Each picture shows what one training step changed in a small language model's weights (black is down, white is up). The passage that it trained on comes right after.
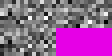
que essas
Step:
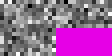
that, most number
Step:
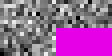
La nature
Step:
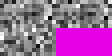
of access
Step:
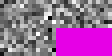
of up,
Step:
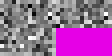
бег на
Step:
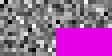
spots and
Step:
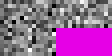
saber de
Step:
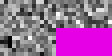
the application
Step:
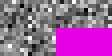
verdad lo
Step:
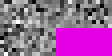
It relates the
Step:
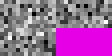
и тестов
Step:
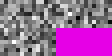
the state 3
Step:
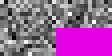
separate data
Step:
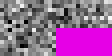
na fase
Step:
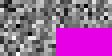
а також
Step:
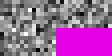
stele that
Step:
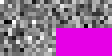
teaching. The
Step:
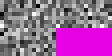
su condición
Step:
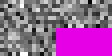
in the environment.
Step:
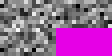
channel of
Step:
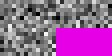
a considerable level
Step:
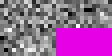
site, and
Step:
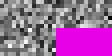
crops and
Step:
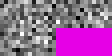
la crisis
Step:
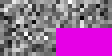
o mau
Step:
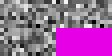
allocation for
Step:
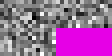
model with a
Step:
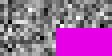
bu iki
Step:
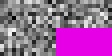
de mais de
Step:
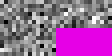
with rice
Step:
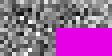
dyes in
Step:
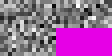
a somewhat
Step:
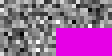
conditions. The
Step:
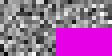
the method of
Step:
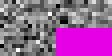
undagi yangi
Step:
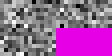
The intended
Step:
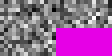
all the source
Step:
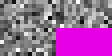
of evaluating the
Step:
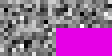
time Did not
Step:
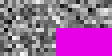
improve the learning
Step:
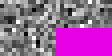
older than
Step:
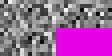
need to be
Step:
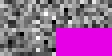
principle of
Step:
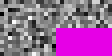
the reagent
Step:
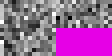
anion has a
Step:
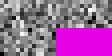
interactions between
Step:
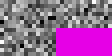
lient un
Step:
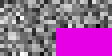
in the formal
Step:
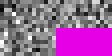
the emerging
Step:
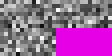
in addition
